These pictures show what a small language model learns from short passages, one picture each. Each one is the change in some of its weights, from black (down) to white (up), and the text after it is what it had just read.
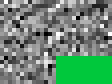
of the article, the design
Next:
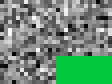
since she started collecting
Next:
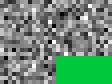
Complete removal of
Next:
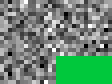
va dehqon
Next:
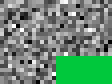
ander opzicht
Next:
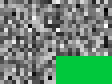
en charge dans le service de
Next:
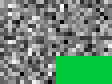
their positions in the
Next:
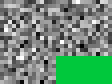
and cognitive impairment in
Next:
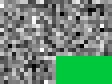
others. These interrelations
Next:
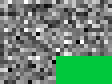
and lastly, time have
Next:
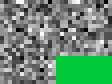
1. Classification of
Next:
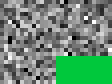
and tiredness, short
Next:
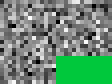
1-kurs talabalari
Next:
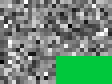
stillbirths Number
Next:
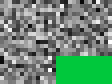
manifestações patológicas em
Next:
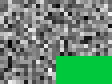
masalalari haqida so'z
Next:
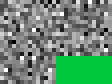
wavelength Figure 2
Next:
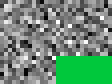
or grammar should be
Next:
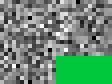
elevating response, no
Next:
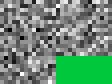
to changes in the diffusion
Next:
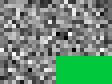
codes are mutated,
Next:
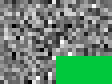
**Encontro Regional
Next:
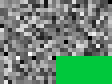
those HEIs that employ
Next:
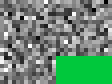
(original). It
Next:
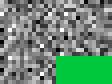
the content of speech
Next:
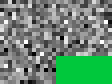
его воображения
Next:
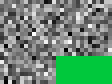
estatal y brinda
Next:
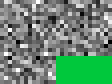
tizimining samaradorligini
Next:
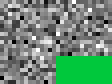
the voltmeter is
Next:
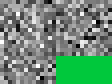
relational database.
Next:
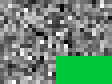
adopted in a qualitative case
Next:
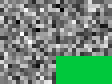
basic approach described in these two
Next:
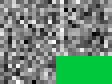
site of absorption, ensure
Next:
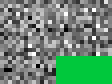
brand perception, increase
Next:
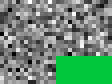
work in High Rise
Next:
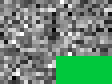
frequency of such claims up
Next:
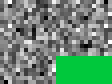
(but not for
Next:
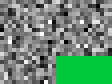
elementos de interacción
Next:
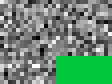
measured voltage signals
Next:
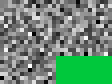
ultrasound assessment of
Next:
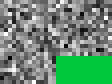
in some cases, break
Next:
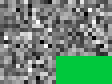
All France Italy
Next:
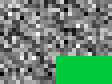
the ground layer near the
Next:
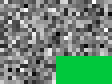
for improved global interoperability of research
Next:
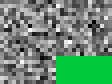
approach considers the impact
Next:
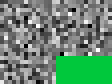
though we focus more on
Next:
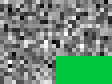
Bear to be affected at
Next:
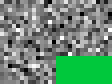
Research Excellence.
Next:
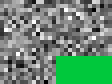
and production. The materials of
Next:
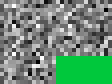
characters and the dependency
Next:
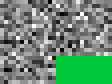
MAP - ALL
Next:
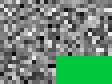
in vitro: implications
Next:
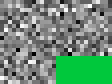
and significant yield loss.
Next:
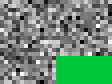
the genuinely
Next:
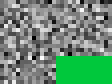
fonction de
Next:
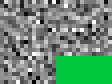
trouble of having to
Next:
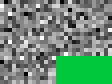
a DNN) and then
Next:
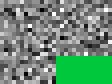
of cephalgic
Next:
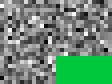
they need to know. There
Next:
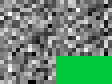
available from the four involved Research
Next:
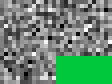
instructional media should be based
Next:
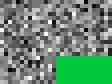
sobre la historia de la
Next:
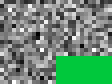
the 5-week
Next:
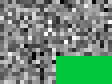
SP satisfaction with process 3
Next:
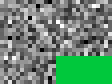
cycle and the Strategy
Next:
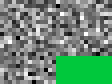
a post-conceptual
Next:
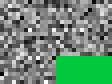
the signal as it recorded
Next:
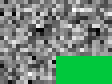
be used in numerous
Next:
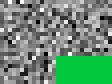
was the cornerstone
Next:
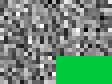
wave 26 generated by
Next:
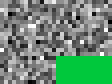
verilerse artık
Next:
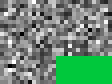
como ensimismado en
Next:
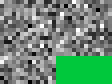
последние годы
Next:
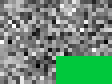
and disc width measures were
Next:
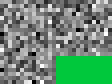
major advantage is that it
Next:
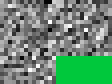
part the Cartesian
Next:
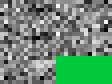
used. Templates for
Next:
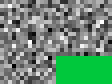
with two (2)
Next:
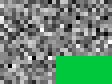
allows for personalized care
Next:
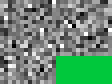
and funding comes through
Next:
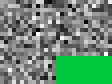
myofunctional training to
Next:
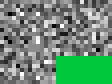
alto. Es más,
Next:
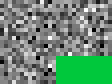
– Science Director of
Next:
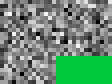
und Durchführung von
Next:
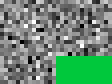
operational efficiency in manufacturing companies.
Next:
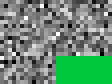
ingredients from
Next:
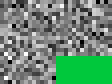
interphase modulus
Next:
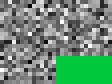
می‌کنند این
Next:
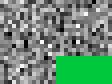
rates for synchronization
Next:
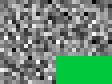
técnica se dá
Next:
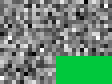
nafaqat soliqlar va
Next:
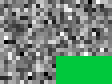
bermoqda. Bugungi
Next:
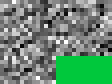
of QoS, the
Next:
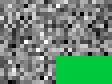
author examines how new digital
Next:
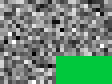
analysis, MS participated
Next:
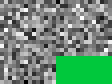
for separate sets of
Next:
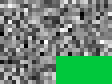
will be to raise
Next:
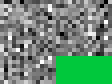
- Quaglia,
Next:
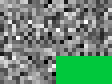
tested the system with different
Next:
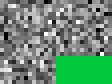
traços de uso
